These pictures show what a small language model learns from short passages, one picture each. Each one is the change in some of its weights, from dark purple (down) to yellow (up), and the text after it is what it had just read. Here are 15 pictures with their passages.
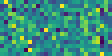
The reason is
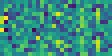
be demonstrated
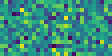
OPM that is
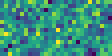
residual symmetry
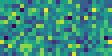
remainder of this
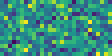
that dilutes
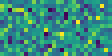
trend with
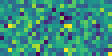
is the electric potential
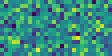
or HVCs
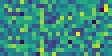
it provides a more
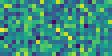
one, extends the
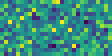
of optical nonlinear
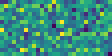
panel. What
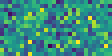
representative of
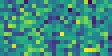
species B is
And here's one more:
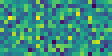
in cleavage
